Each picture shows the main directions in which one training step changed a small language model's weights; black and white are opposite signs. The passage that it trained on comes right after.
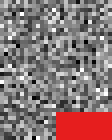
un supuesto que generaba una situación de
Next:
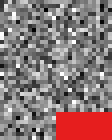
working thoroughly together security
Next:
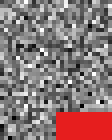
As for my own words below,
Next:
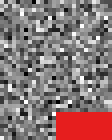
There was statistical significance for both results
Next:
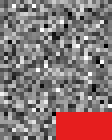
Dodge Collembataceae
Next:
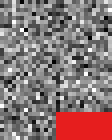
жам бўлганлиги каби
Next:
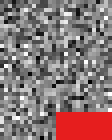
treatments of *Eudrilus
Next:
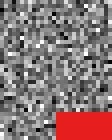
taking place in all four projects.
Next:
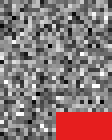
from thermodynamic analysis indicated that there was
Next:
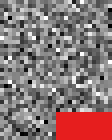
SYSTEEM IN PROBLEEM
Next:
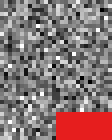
adopted for deriving various functions
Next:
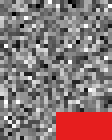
realizar procedimentos de quimioterapia
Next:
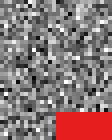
octahedral Ni(II)
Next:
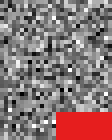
as for case 1. Note that the voltage
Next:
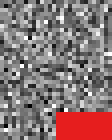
Nome Próprio Existem outras
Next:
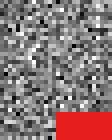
(Nist 2002, Wiley 7) and
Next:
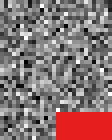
klasik yang digunakan dalam
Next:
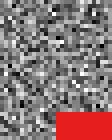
behaviorist principles and outline possible directions
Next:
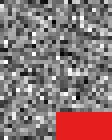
Модель «ресурсов»
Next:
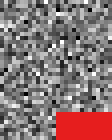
leadership and their role in modern times are
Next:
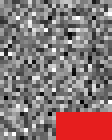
а статут товариства був
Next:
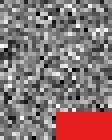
лет) распределение между
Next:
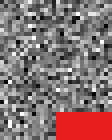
glutaric or adipic acid have been
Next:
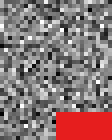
\ln of the number of states possible when a
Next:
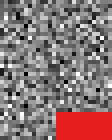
M-banking dan menjamin
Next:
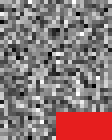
refer to Hong Kong English speakers
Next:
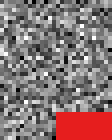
хирургических методов
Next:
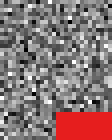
revisão bibliográfica,
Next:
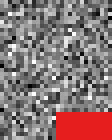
elevate impedance despite suppressing
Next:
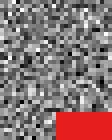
verbal y que por medio de sus creaciones
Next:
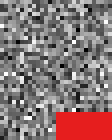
taken. 32 6 SO-CHIC
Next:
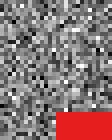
deber) a cerca de 400 niños.
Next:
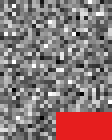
0.98 Lung restriction 12. M
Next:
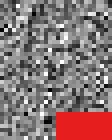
more actively develop independent creative thinking activity
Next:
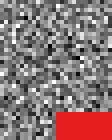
специалистов / Ю.В.
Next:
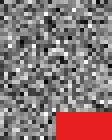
Sauna, dinner, light trapping
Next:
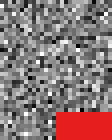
can be applied in different medical and other applications in
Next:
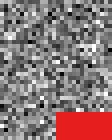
além disso, permite a capacidade
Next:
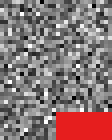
prevention of diabetes. [1]
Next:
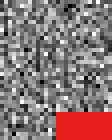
the half wave of increasing input
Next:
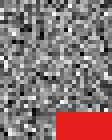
and low latency capability. In this paper,
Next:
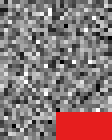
pedagogik mahorat. Darslik. –
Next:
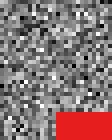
the route reconfiguration time is
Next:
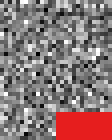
on primary data. Information from 216 students from
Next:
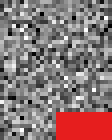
освещать сложные и
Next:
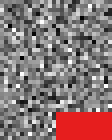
тот же риск,
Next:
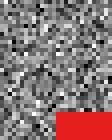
different image encryption techniques. They
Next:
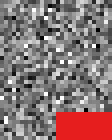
taxonomic studies, and - d. conduct
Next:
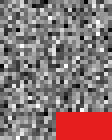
части (долото) и по
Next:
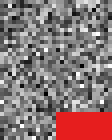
en la recaudación de fondos, ya
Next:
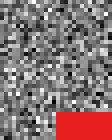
qilib qo‘ymoqda. Bunday
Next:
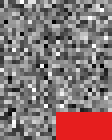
water vapor and gas nitrogen.
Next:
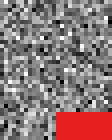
Темп приросту/зниження
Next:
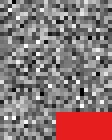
Kushnerova EA, Petul'ko
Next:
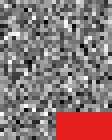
ó Dios que lo permitió por
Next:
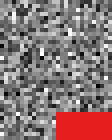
process of researches many types of installations of
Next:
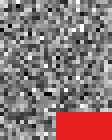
stirred for 1 h (mixture 1).
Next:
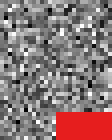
kesehatan sesuai dengan
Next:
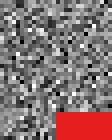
la revista, també tenim
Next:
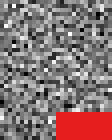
da Universidade Federal Fluminense
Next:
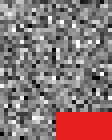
стране, но и во всем
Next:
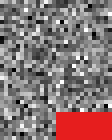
что для получения минерального
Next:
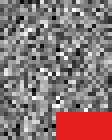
recent years, as social media has grown in
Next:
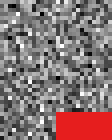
the help of histological examination which requires
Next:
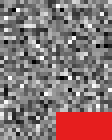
texnik jihatdan tabiiy
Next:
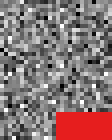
на них відображено на
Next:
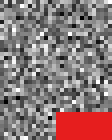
of Housing Economics*, 11(4),
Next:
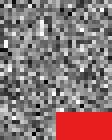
of the minority shareholders most of the
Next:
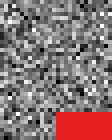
Reaction of epichlorohydrin with
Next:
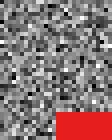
assistencial instalado no Brasil,
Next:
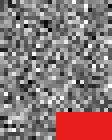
by two adjustable straps.
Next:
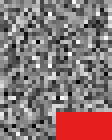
konunun bu eserde ele alınması
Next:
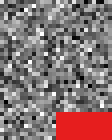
(ESRD) may develop as the GFR
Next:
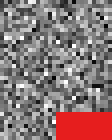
(MG) This study investigated the
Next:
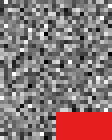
Korrekturen, Ergänzungen
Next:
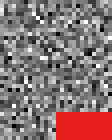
texnologiyalar asosidagi aqlli
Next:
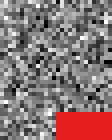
much importance as it frustrates the financial
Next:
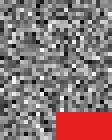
She gave the background of
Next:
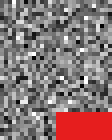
internet limitée et des problèmes
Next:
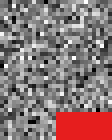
(unrestricted) binary partition function
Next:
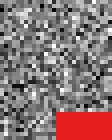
Qolaversa, ushbu alohida
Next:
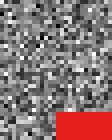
fikrlashdan foydalanish; -
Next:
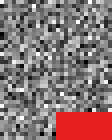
Wårlind⁴, Martin
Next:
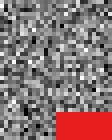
bacteriilor obținute în
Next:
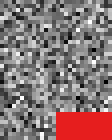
[1], затем керамику
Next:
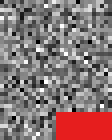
Ilmu Dakwah tentang transformasi
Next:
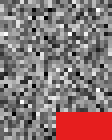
Currently b. Parking
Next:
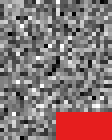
таке, що підтримує і
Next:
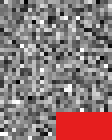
her own hands. Because under the social
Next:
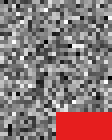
йўналишида. Жамоат
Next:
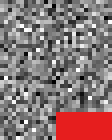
наличие выкидышей у 7
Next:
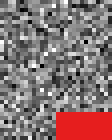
puede comprobarse perfectamente que los
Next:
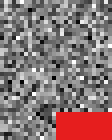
hypothesis means that the fixed effect will
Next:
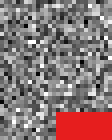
singurele foneme atestate în
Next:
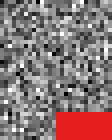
El viejo y la Primera Junta
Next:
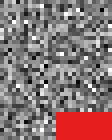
devices that can be useful for enhancing
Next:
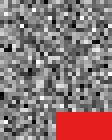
А. Ж., Медведева,
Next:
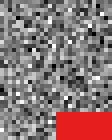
б.; Криминология.
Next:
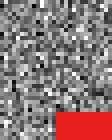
reports and other information resources on the holdings of
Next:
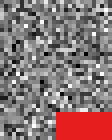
situations. They are his reinforcement
